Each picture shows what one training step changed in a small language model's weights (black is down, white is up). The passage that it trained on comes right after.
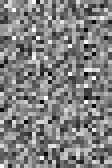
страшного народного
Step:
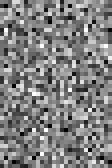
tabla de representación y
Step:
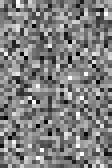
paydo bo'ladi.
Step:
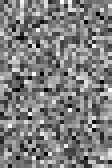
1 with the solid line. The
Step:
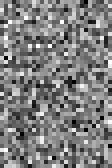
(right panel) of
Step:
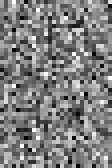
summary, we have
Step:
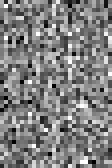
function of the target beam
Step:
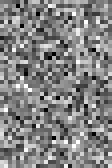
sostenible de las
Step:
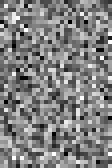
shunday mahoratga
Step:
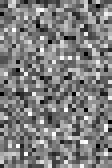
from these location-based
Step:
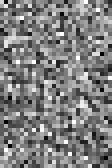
structure of the TEJ with a
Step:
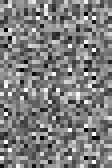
и налогового
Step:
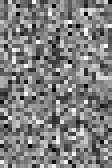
of general topological
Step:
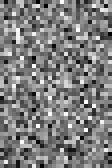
nashr etish,
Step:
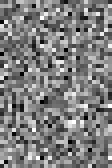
systems, the RDPCM
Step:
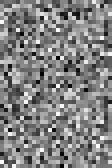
6: Kontinente der
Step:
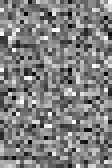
variation in hardware
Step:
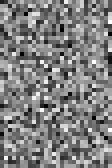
matematika fanini
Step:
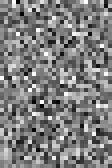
presente trabalho
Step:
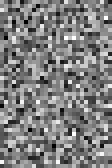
is a two-form gauge
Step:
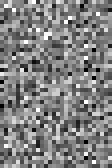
стала свідком
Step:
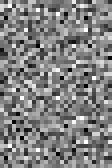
АФК по
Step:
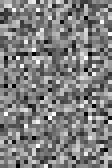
стенах учебных
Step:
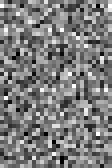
findings indicate that a smaller
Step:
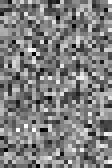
the creation of the
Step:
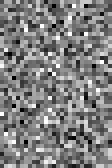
by instead considering
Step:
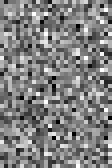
maydonlar haqida
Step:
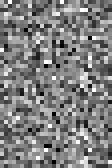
experiment from the point of view of
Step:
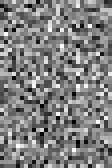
Thoul, A. and
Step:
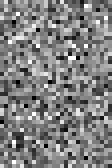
Ritzer, G.
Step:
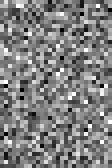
la prise de conscience de
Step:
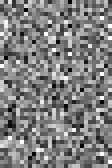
sobre concepciones
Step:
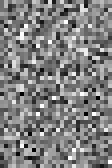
the model comparison.
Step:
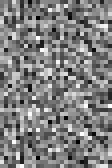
shows the order of the two
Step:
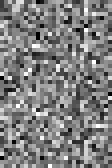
a saúde da mãe
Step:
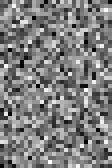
force. Comparison of
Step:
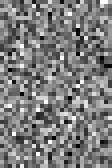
sifatida muhim
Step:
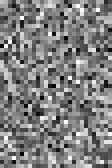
models are trained using a single
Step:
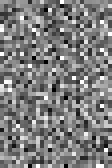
va to'qimalarda
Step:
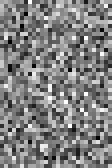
eram un pic cam
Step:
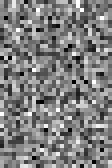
a summary of the
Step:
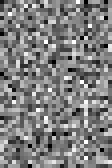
to a high-transmission
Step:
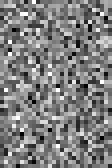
2. Coverage for some
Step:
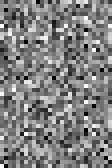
активность и
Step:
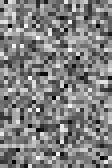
uses the equations of
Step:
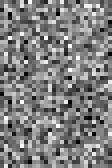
inter-grupo siga un
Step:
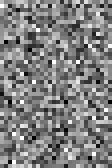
internacionais, como
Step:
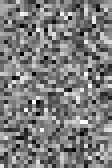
Force measurements between a
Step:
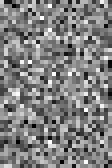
an exact correspondence exists
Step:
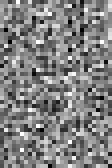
a confusion noise limit
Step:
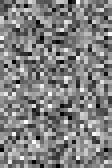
SNR (Signal to
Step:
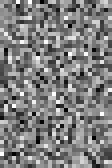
University of Geneva,
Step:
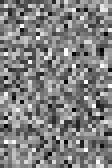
of null states now lies
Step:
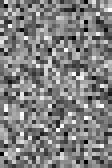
accidents at work and the
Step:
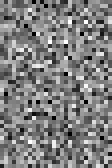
bu tur saj'lardan
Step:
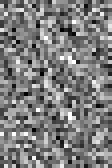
define (that is to
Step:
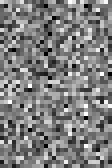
number of photons emitted by
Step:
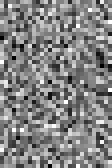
sharoitida har
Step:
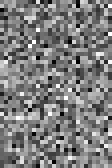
Toshkentda sobiq
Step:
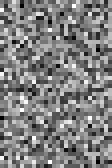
rates about all three
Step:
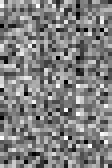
Delegado de Terras
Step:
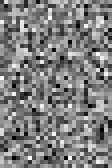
known as a cascade
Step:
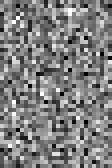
family, the system is
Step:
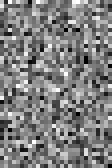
física, trata de
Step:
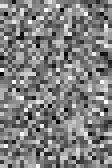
and 28 days. The
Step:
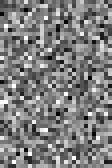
called ``Gaussian
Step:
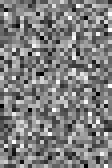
inclusion of the disabled
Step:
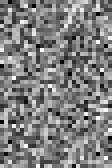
alters the direction of
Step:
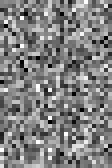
I} \delta_{ij}
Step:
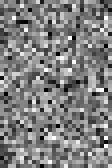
instansi syariah
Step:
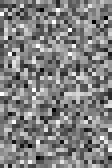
the continuity conditions
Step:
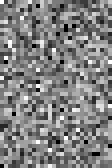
very natural and
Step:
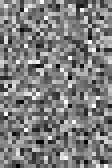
purpose of this study was
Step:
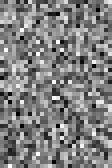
females developing from
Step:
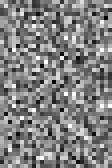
key role while the
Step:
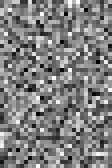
a stochastic
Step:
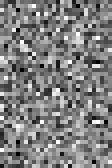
Fue administrado por
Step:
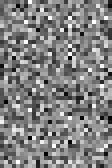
rivojlanishi va
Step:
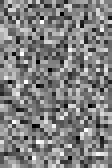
a pesquisa
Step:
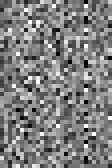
бу суратлар
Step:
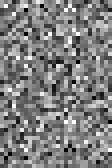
transactions are taken into
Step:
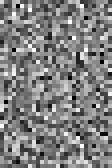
the majority of whom
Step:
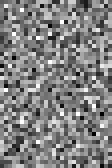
on a surface. If
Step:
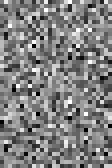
algo paralelo a
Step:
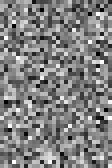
de Hainaut :
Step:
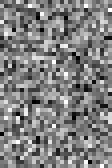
turísticas. Por
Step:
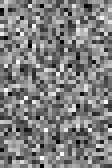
incremento del IMC en
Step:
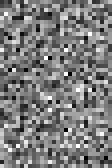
as well as theoretical
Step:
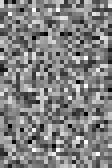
holatda firma
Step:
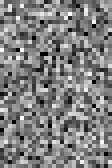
introduce the zero
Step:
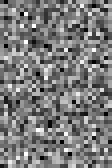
la créativité
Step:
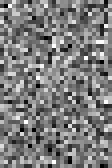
of a 5-star rating
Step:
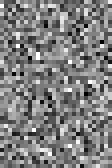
The software also
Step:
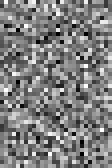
tovush fe'llari
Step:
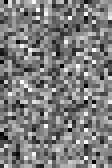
установлено 6
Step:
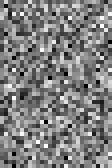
level eCPX
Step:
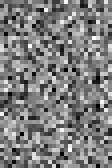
tails (around
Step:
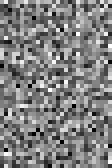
Benkov kabi
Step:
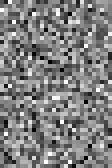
expense of receiver
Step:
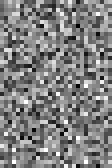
- Web Site of
